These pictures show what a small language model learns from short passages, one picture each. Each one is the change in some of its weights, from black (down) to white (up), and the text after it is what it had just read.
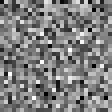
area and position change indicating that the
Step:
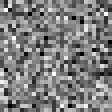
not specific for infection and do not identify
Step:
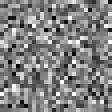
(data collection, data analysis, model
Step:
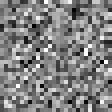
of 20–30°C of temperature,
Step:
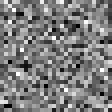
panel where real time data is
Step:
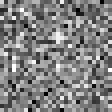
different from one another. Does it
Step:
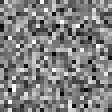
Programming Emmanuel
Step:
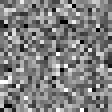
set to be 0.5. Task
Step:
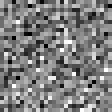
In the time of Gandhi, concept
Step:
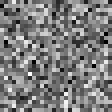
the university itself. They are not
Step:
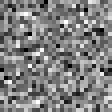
I mean now, please take
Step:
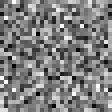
Extremely statistically significant Table
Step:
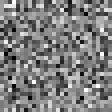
exploration of scientific production on the
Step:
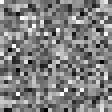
of the ROC area analysis is reported in
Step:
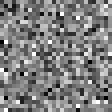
paper is an extended version of our paper
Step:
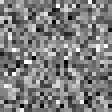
ascending and descending
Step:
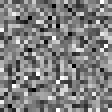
of Bangalore based Institute
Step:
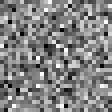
.957 * VC female
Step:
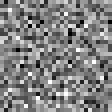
can easily damage the
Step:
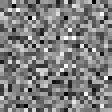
in this study. Conclusion: The present
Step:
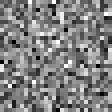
inappropriate behavior will be
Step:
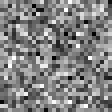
inconsistent with TGA-based
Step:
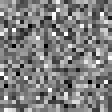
counts are between LoQ and 1
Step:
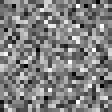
of this changing landscape includes the
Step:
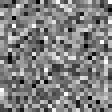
feature: – No Is the
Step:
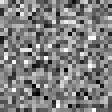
State. H₀₁: There
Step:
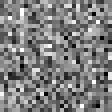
participation, assuming a dataset
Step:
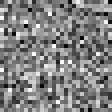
type of cone, known as
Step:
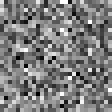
of carbon disulphide and time same
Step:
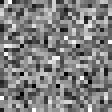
THE FOURTH
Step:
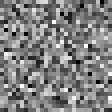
\geq 9% (worst
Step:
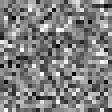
various morpho-physiological
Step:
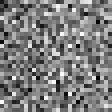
and the thumb (precision
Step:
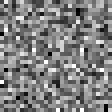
first sampled 512 points on the
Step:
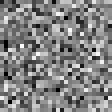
two distinct forms of the
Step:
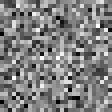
almost exclusive to the
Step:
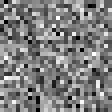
production and exports, the developing countries
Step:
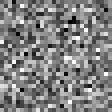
impact on the index's movement.
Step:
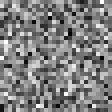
empowerment in digital society. The
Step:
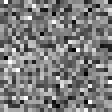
the risk of antibiotic
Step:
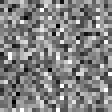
as the situation is based on
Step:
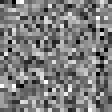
as charitable institution as part of the
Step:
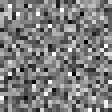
and 2 (half the time or
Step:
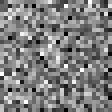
assistant professor in the
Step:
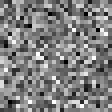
career growth begins when an individual
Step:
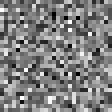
*PQRST* and
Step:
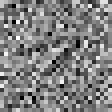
that actively convene researchers,
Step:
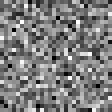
baby and toddler
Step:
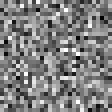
Ovaa and Monique
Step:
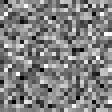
"Interaction between humans and
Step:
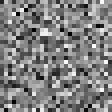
(the Empathic VA
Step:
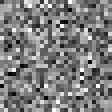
Based on the test, it shows that the
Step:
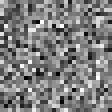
largely on clinical findings and basic
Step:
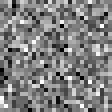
can be solved by FEM.
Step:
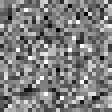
and provide real-time insights.
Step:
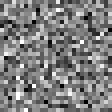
2.1 Sedimentation description
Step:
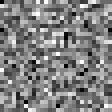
assembly. VID was
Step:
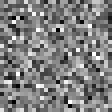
Overview." *Method and
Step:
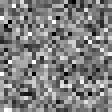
from work happily to find solace in
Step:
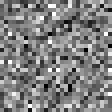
weight is more than 20%. If
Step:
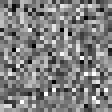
system of principles, measures and methods of
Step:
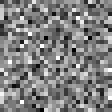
the CEP engine. Here
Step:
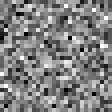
\& Lindemann,
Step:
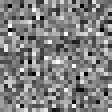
this reconceptualisation means that
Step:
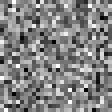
Comparing the streamlines in
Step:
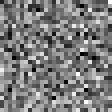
10 years or more. Table 2 Level
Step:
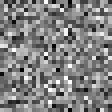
maximum values of $7.7
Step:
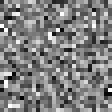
MIDI-like format, including
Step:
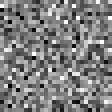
USE CHANGE,
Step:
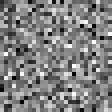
the utilization of the data, and the
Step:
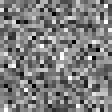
a following elastic wave measurement
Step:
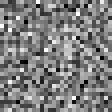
have made significant strides. Enhanced
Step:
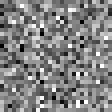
acentric bonds in contrast to
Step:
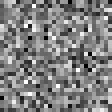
computer engineering in 1999.
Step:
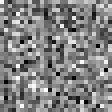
Planck introduced the concept of
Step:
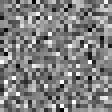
within the cell, the molecular
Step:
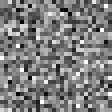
pulse fluence between 10
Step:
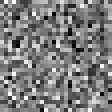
(Kitenge *et al.*,
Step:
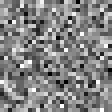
from earthworm gut.
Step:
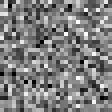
in the case of sex crimes
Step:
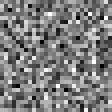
and velocity gradients,
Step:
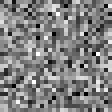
energy cooperatives in Germany,
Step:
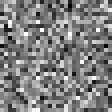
results of the three different calculations indicated that
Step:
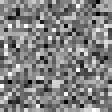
were visited by 34 insect
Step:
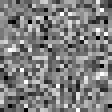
larvae up to 5 days
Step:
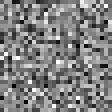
manager) Based on previous
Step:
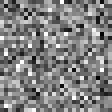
used for randomized controlled
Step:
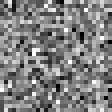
result of the study, the analyzed
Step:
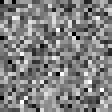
event burden among affected
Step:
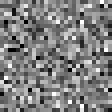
Diagnostic Tests A
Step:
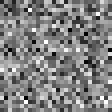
study and performed the statistical analysis. Both
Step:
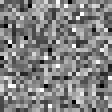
for design storm of this study area. In
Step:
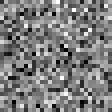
Nearctic Region,
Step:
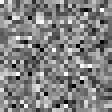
Acetone and suitable solvent
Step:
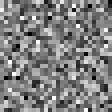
with the Constructivist's conception
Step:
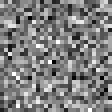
of a minimum of 3% in
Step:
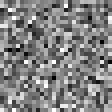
A. García:
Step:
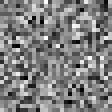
there are countless electronic and
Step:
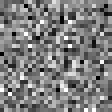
form in the digging phase whereas
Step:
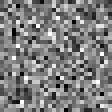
terms of gender nor BMI.
